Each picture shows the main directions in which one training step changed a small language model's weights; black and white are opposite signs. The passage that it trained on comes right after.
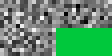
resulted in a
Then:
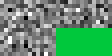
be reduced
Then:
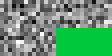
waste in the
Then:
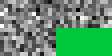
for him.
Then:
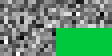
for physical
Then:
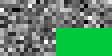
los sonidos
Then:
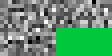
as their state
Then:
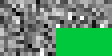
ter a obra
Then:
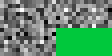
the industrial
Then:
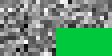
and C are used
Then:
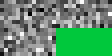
seven of its
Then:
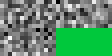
problem in
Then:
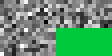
for Future
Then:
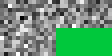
indicating a
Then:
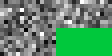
more than two
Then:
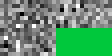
functions, a
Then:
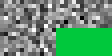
fazer a
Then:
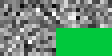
of determining
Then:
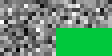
directly to
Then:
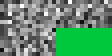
added to
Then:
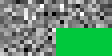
que muitos
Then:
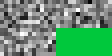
available on
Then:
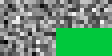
Integrate a
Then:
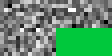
in Conditions
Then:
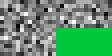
cultures, and
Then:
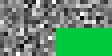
de que la
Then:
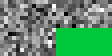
implications of
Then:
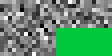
each proceed
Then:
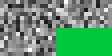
popularity and
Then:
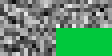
Materials and
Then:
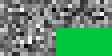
the process of
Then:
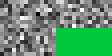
3. Been
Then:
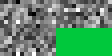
the case.
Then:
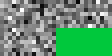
j) A
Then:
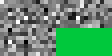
of competing
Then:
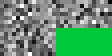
discussões de
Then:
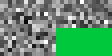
out of a
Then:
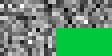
- Les
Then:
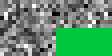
- Many
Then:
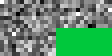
from the range
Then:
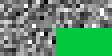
and compare to
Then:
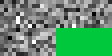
a ballot
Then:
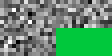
in which those
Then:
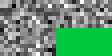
Figure 5.
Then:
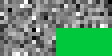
з новими
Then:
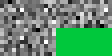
8 we show the
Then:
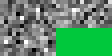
possible variants
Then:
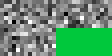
houses in
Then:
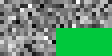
e forma;
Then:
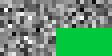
after being
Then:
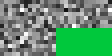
the institutions
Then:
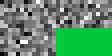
to determine
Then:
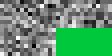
Und das...
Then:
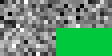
and greater
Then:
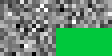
gota se
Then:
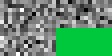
there is a
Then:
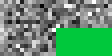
qilishgan va
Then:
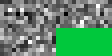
not be the
